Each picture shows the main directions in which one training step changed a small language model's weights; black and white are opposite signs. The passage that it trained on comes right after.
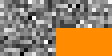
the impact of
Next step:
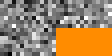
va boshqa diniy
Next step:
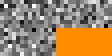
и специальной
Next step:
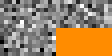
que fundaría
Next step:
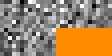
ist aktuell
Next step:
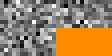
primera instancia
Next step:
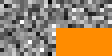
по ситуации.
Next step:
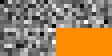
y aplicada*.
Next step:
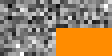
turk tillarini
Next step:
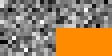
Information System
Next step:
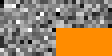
IV en la
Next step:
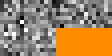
bizga ul
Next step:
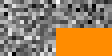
хоча в
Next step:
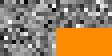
perché di
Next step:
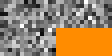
age of
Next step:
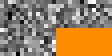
para isso é
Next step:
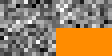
y llevan
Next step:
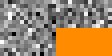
para a formação de
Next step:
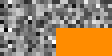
and teaching*.
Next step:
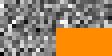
género en los
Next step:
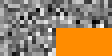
ishlab chiqarishga
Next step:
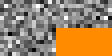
в других
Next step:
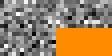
is teljes
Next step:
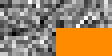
ofende a
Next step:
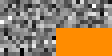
de Campo
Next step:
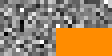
mumkin. Jon
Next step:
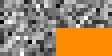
essenciais para
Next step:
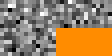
necessariamente solo
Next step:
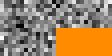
relativas à
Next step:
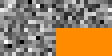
noble and more
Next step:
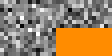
e vertical.
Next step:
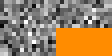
through visibility
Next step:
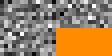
o charakterze
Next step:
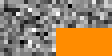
ressaltar que
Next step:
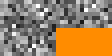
actele administrative
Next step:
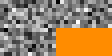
e menos adaptadas
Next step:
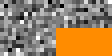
их собственное
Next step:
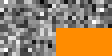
pavimento e
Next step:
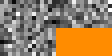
Boosting the
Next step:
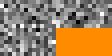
May 8,
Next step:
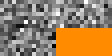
a što ne
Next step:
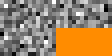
à raison de
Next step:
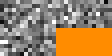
belonging to
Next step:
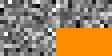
No se trata ya
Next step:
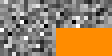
una valoración
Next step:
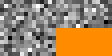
в данном
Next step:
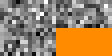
le décret
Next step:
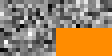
bilan kurashish
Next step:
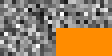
afirmaram que a
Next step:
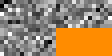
finden sich
